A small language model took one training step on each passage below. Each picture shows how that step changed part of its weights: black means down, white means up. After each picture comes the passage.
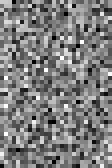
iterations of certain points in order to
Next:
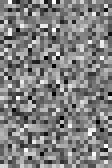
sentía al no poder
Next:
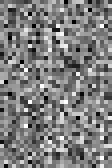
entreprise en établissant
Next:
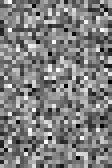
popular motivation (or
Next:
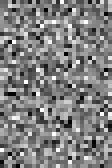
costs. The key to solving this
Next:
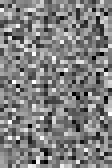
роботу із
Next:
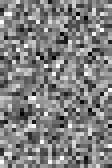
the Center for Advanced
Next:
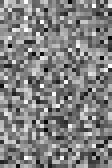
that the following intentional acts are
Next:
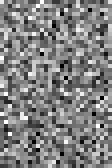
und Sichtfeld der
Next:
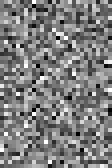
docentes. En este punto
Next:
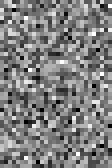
when the SOC effect is considered in
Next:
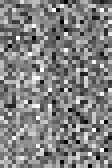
\caption{Number of
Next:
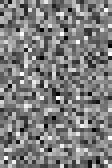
equality $\rho(\cmC) =
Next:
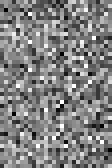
number 100 only corresponds to the global density
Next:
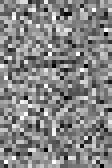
\textbf{Proof.} Let us consider
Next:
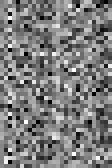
ko‘rsatgan yana bir
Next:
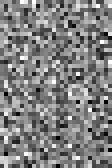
difference between the fcc and
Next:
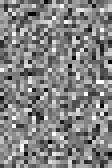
The $c$ subscript stands
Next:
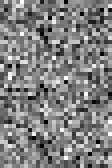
$\textit{(left) skew
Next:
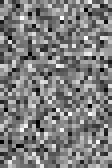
^{k }$, we introduce a new
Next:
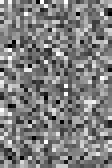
Computing Machines".
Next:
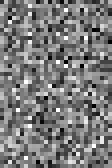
registered address occurs, the
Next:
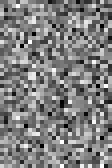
In this case we do not specify
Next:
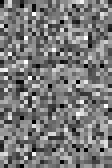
frequentemente usado para
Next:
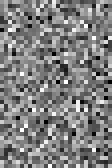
irreducible} \end{thm}
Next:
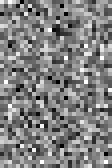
Mutual Authentication
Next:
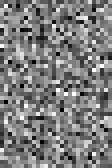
težavo, zaradi
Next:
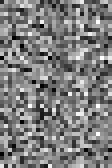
appear naturally in problems connected with the
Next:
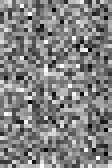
cut space into two disconnected parts.
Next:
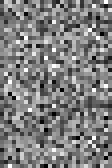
температуры и
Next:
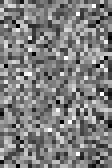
our fit the latter are calculated as a
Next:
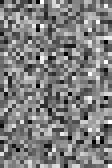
tonna, Narpay
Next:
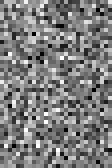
In that case, the time variable
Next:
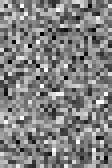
extension which is not pro-$p$.
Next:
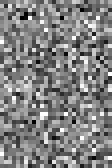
so that is also a complete. Note
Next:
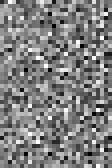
\hline \end{tabular}
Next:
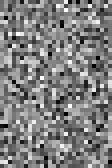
mesh is fixed to the hull,
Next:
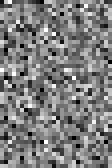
makro o'g'itlardan
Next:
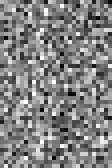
Vila-Vilar\'o et
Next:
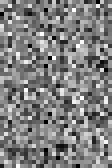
actions of groups appeared in many
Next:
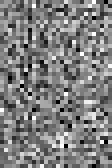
K. Malik** *Tata
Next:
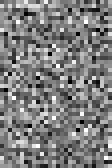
It is more convenient to work in
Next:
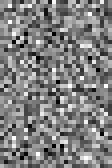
$c/a$ of the
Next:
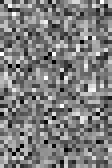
provided with the NSF grant
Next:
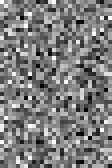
the magnetic dipole moments for the
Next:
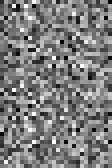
criminais que sofrem
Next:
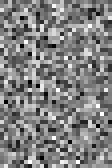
treninglar, interfaol
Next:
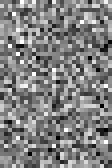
$N_a$ and
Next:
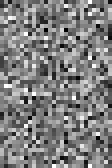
: Jurnal Ilmiah
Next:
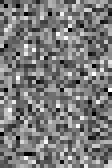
our implementation, we invert the
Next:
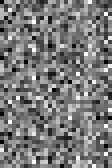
qo‘llash imkoniyati)
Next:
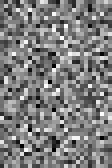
universalmente aceite que altas
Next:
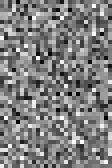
the galaxy's $B$-band luminosity
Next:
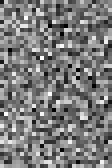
that make Lesson Study
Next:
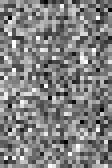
that does not commute with ${\bm
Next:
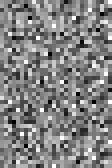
by 3 to 45 m. More
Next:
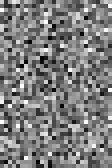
zero when the number of waiting
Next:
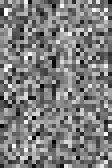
transformado em uma Política
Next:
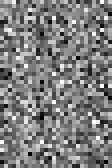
the figure). Employing the calculated
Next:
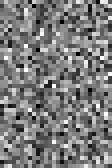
característica fundamental la transformación
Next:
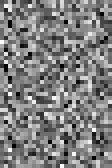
sodir bo'lishidan
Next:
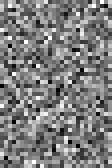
to the case without disorders,
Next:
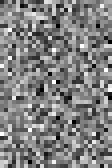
period. The harvested
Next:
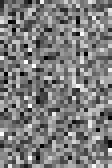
mendalam terhadap suatu masalah
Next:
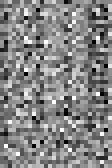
результативность использования
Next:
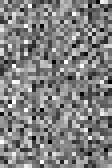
mixed graphs are identified.
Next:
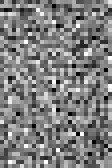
my attention to the discussion of
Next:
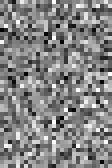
procedure and empirical Bayes local
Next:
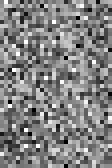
policies are very important since they
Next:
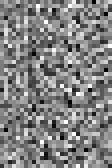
ty. yy., II,
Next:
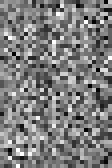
points $b_i$ (or
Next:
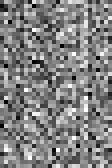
con lo que también es
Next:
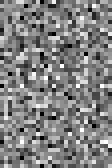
remains low yet still positive and increases with
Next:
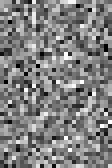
Lokasi Penelitian
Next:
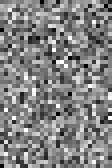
additional assumptions, which will be introduced when
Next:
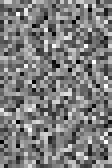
en las características
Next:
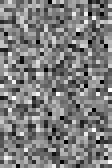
geometric median aggregation rule is
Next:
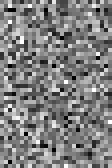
m$ of the residue ring
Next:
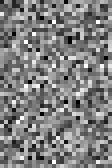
этическом аспекте
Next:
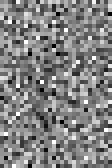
free. Denoting by
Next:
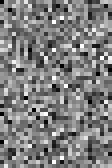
simplify considerably. The contribution of
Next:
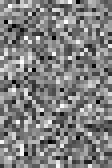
r$$ of $\gamma$ counts the
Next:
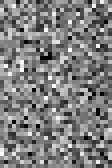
the parameters $x$ is given by
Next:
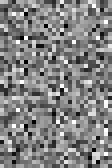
об исламской
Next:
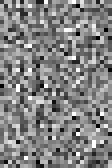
is regarded as the unit
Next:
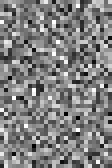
f10c2. The peaks
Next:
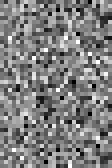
and $j$, $j\neq
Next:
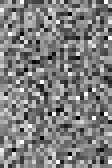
$\sim$100ms if distant
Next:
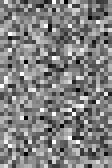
material related to the theory of locally compact
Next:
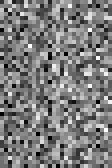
qo‘shimcha metodik
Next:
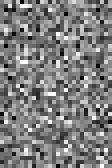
rule of law, public life,
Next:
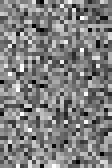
$R_\Delta$ has 6
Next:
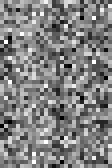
any move $x \to
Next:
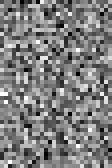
wETH, which is part of
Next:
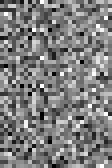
Foi observado uma
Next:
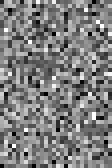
while cooling the detector. This
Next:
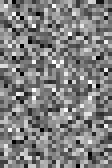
yelka kengligida
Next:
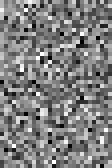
to $-1$ on the real
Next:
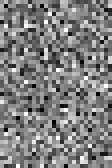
experts (e.g.,
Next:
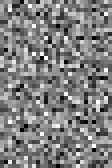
proof-generation is the
